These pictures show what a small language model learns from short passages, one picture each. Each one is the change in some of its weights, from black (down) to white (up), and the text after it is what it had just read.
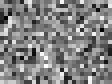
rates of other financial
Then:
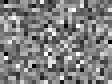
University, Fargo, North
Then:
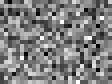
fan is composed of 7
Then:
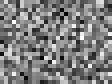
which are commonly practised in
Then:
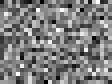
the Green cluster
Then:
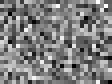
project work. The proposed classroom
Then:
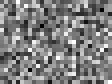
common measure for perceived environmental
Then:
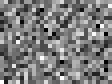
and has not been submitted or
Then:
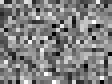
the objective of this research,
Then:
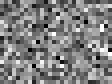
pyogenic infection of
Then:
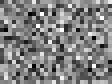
TF-IDF, making
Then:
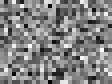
the right side;
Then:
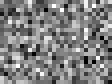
multiple positions related to
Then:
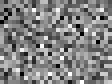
(Tables 1 and 2) for
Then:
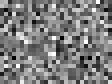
of the proposed method with an accurate
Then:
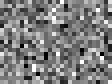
with active tracking system that
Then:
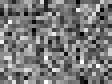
areas is favorable for its
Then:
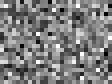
model from moving in any
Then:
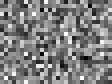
in the energy sector is quite
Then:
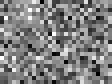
which is concretized through
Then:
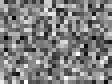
of P ∴ mg
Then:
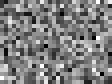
This data has been provided by the
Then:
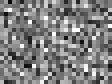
conductive zigzag
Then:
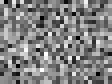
means that the mixed
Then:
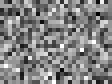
selling a product for
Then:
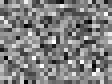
Golkar has 242
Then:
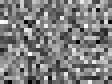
various etiologies enter the
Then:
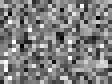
to be more effective than
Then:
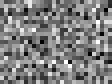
requirements of drinking water and
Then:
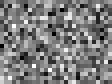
access to both honoured
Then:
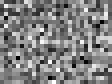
emissions. However, these areas
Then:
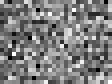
the process has the following steps.
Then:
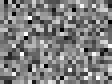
866 Kinematic
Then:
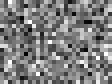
grid (X_L and
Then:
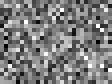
that will be delivered.
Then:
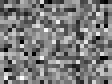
Mediterranean and is
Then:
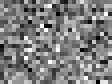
these five publications give a
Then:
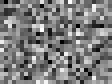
In this study, therefore,
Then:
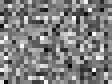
while working in field during
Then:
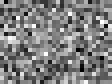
interest, and direct attention to
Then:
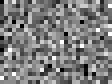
average power usage of all network
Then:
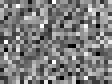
systems. The Concordat has
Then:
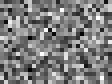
task coordination.
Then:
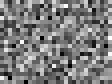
as well as synthetic
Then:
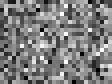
results are compared with EPRI
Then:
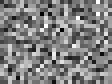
These isomeric mixed
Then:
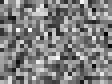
the purpose. h.
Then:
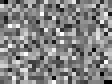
\forall x \in X.
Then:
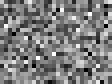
moisture (SM) is
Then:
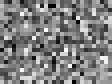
qui suppose que les
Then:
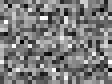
required. As previously
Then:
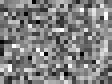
through research within the SEUS
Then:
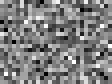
45 Hydraulic
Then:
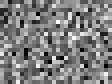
of the proof is that the
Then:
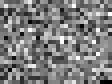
grants. It was made to
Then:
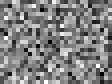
in the mean score indicates that
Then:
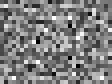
Iraq.³ University of
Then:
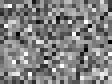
as a route for international
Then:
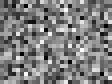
Figure 2. Percentage of
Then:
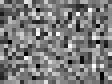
the subject is the impact of various
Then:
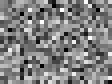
reinforcement for
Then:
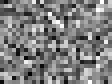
Administration has engaged
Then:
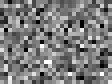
is that, regardless of the
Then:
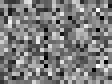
generates number of logic
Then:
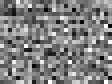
conflict of interest regarding
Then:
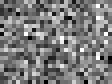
several researchers were drawn to
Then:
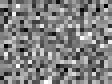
of acquiring and organizing
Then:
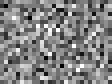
off-chip capacitor
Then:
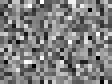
simultaneous control of
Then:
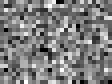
Electrical Engineering &
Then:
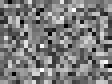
is larger than the current
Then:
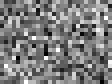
weight loss, respectively.
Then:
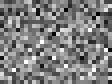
we utilize two distinct
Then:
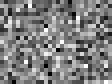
position for the provision of education
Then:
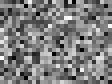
equation (1.1) are
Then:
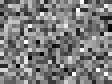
their motivation and performance even when
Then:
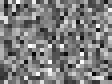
to the chain” [5].
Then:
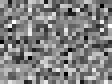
meeting its financial
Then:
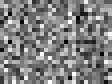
to be on general view to
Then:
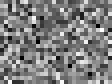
exceeds natural
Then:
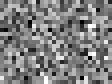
GOST codification);
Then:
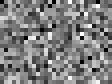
word "petere,"
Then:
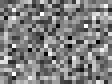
which their purchasing decisions may
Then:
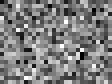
investigated using fourier transform
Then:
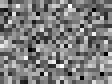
of the marine animals
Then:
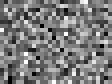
natural hydrogen
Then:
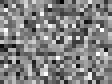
A-F with a total population
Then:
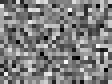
perform other kinds of digital
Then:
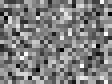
are avoided.
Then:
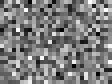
ET_o starts to
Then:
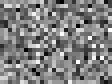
K. Pasha et al.
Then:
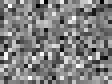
and development of AI.
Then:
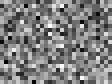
wishes only to depict
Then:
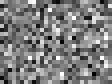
Reuters [Internet].
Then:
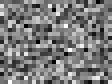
decay via the fractional
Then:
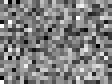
process. Along with choosing
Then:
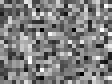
the complexity and challenges
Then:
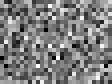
hundred possible outcomes,
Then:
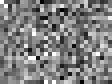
from acetone. General
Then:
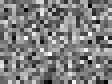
in the Balearic
